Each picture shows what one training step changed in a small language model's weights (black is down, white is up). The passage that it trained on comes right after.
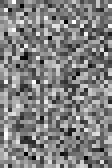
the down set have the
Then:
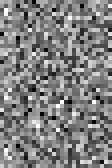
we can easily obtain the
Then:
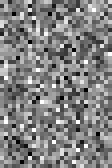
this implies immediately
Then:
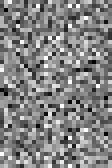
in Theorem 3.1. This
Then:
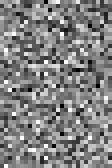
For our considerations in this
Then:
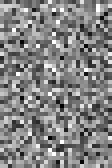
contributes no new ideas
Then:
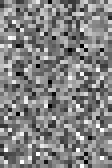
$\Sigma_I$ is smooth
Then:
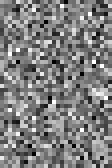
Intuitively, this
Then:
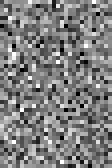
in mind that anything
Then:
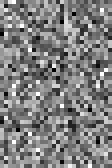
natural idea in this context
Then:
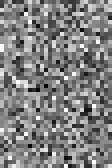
field $K$ is also a
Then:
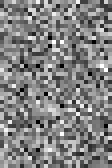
in the first part, or
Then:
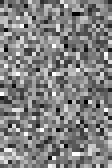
this by cutting a
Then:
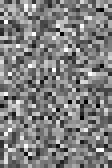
cnt:=1; for x
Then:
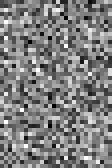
set of all paths. In
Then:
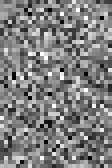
the orthonormal
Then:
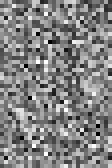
coordinate to each vertex of
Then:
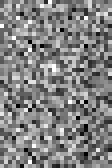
ainda que os
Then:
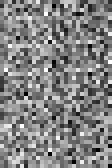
equivalent to the existence of a
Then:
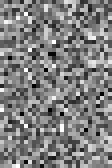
resulting time partition and
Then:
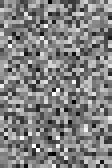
of the product from a point of
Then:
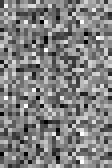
= & \int_\Omega
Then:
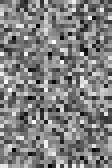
be the structure constants for
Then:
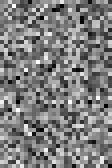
fibers over $0$
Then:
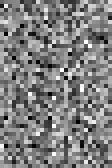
respectively) part, we then have
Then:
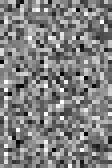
given as \begin{equation}
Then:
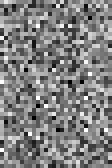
naturally identified
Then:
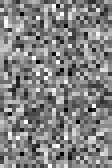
result is sharp.
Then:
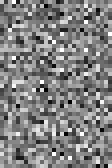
= Cz^r$ has
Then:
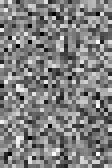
of blow-ups of
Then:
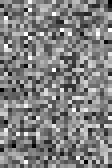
analogue was introduced by
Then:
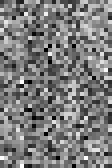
product by refinement, see
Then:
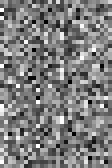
values over adjacent
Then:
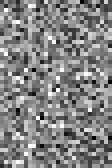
an element $x$ of an
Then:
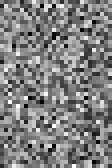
$\alpha$ will not be in
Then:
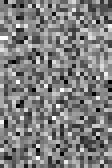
function modulo $p$
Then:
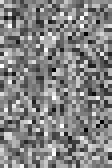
a high proportion of
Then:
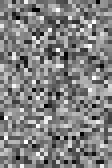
the theorem on actions with finite
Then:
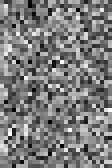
are not greater than
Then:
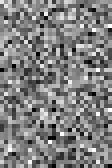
incorporates initial values.
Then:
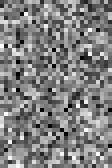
algebra of $H$ and
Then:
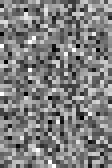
closure of the set of right
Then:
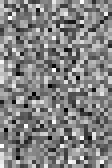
$N$ is dense in
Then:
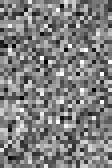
vertical Julia line for
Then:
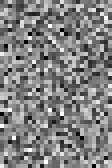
to observe that $\mid
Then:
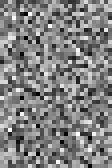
$\om \in \mathcal
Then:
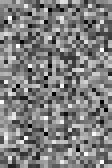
For more details,
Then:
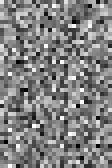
$V(P)$ and there
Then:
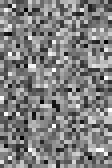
necessary, the vector
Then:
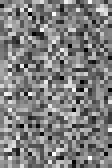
is expected, as in
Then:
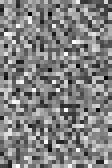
is now fixed. For $a
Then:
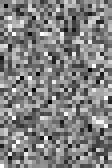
University, and the
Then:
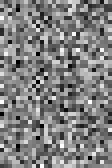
that there is a positive integer
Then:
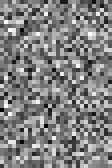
errors than SpAM
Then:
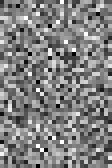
of the known complex component
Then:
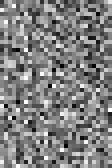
number & $Re_q =
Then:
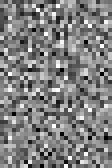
kinetic and fluid
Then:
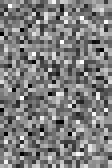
the inequality \eqref{c}.
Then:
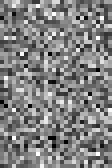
facilities on the
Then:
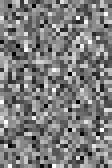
Leibniz algebra and
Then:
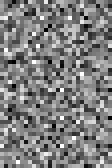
for \MUON\
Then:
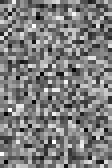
X$; we say that
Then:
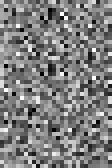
geodesics. In this
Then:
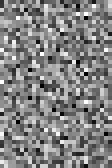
computes a matrix $Q
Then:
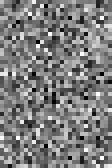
\hL_\nu \seteq
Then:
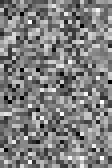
$\lceil r_1
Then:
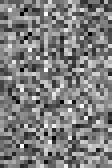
circle-invariant metric on
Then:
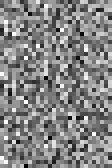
some references on
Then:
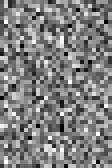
Informatik /
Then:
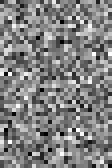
in $x$, and let
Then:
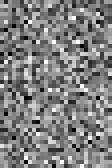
flat cylinder.
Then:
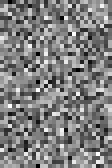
while preserving the system
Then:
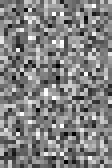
almost constant curvature is
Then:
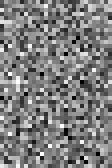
vertices $g_\nu$ for
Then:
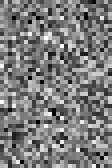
torsion sheaf
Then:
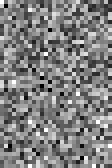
of view, the
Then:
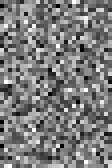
that: \begin{eqnarray*}
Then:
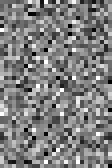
$$ Hence, taking into
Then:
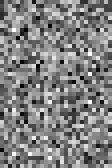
the nonlinearity in the
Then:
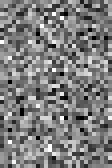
{\bf moment map}
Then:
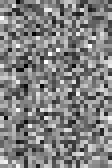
same as the action by left
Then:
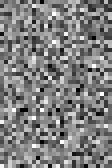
evolution of all
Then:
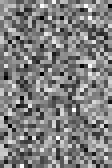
We postpone it
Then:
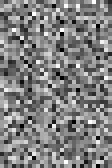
In order to upgrade the
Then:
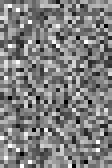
to provide guidance to
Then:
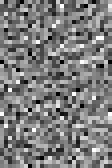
, \end{align*} where
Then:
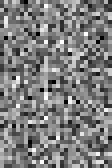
the methods proposed
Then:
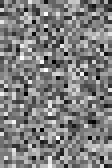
geometry of the unit
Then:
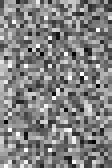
$T$ has to be the
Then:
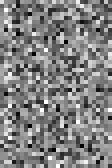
is negative. Therefore
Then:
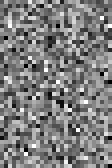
hypothetical separation
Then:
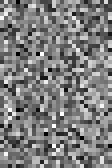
of $\xi(M)\subset
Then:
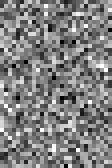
convex function, which is linear for
